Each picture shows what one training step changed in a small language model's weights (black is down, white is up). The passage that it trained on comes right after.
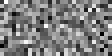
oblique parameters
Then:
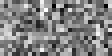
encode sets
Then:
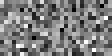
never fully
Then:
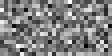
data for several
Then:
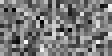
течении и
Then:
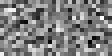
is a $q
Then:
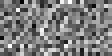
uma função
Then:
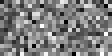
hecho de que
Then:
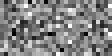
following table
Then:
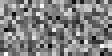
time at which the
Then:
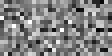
de niet
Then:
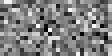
la Asamblea
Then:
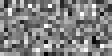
also cause the
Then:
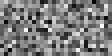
constitui de
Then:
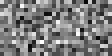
has been done to
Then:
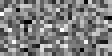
be compared to a
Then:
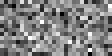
mesas, un
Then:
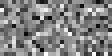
hard X-ray
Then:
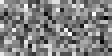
variables that can
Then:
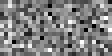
are semantic
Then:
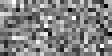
respectively. These
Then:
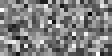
a star with mass
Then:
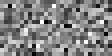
un emploi
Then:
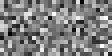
or small, the parameters
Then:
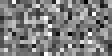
structure is designed
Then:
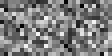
the Functional
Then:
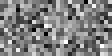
we can construct
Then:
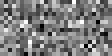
bajaradi va
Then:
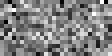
des étapes
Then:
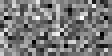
model parameter approaches
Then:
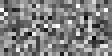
During the
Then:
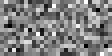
denomina como la
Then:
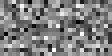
shown in Fig.
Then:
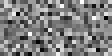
and General
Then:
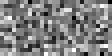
to provide the
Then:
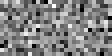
primitive to
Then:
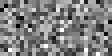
produced by a
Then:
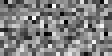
que retirar los
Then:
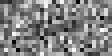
pertinente e
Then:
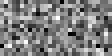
represent the deformation of
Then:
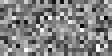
\apj, in
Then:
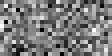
of either
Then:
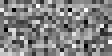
A262 which has
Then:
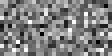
faktor menen
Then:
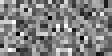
upper panel
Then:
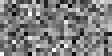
function of spectral
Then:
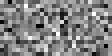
modernes se
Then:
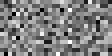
detector location and
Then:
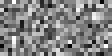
This implies that
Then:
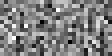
a smooth function
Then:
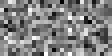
Al realizar el
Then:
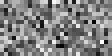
том, что
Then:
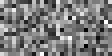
shows that in this
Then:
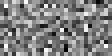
existencia de
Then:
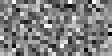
be estimated using
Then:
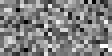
can contain the
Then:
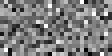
ser capaz de
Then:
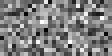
the rotational
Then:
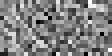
zero value of the
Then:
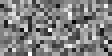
o número
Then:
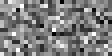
\tau }$ to
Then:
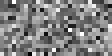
estimates of
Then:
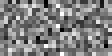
matrix in which the
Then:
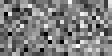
он будет
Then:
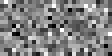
Centre de
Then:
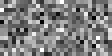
Yapılan bir
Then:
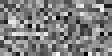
sources of
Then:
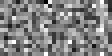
a SNIC
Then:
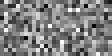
medical officer
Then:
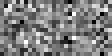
also adapts
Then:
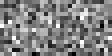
class) are not
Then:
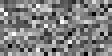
Doctor of
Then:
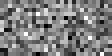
filles à
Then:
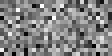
yang hampa
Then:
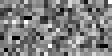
у межах
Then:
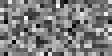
reducing the
